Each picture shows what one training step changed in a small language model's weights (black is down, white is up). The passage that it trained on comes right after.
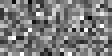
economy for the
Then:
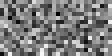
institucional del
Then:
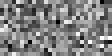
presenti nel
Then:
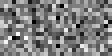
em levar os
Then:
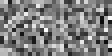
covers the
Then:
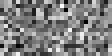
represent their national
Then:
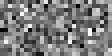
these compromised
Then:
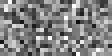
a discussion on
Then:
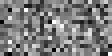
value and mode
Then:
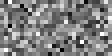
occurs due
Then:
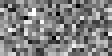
accident, and
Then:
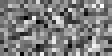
• Listen
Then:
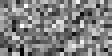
3, I present the
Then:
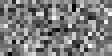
experience and
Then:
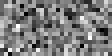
theatre for
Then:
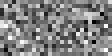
patients who
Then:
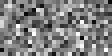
the firm and
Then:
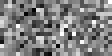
the construction and
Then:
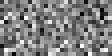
was hosted at
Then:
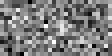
arqueologia que
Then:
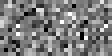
the project in
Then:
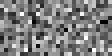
eight hours
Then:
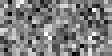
of the reductive
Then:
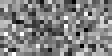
o tratamento e
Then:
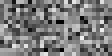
improvement via
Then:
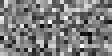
además, que
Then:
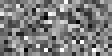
a relatively
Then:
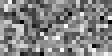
a aprender
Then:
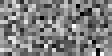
the Broker
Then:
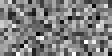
first, the
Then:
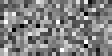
Modernization of
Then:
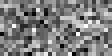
to track the
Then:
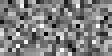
hirta* та
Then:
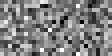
Distribution of
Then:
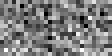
data used in this study
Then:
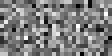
Sociedad de
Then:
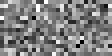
just copy
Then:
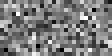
and public health of
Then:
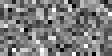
evidence of
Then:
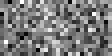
above was more
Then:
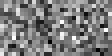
as sweet
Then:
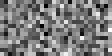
predictions and
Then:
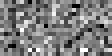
верой в
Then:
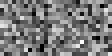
due to the
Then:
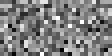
This article
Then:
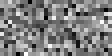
can do whatever
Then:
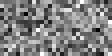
not mean that they
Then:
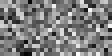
do not confirm
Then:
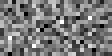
on S and in this
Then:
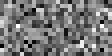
the influence of
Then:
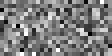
confirm these
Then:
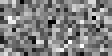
answer to
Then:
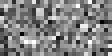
reconsidered and
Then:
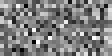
intensity of
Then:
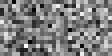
de acordo com
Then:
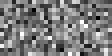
increase production of
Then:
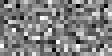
sciences within
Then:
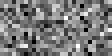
on traditional
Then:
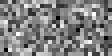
Mantiene parte
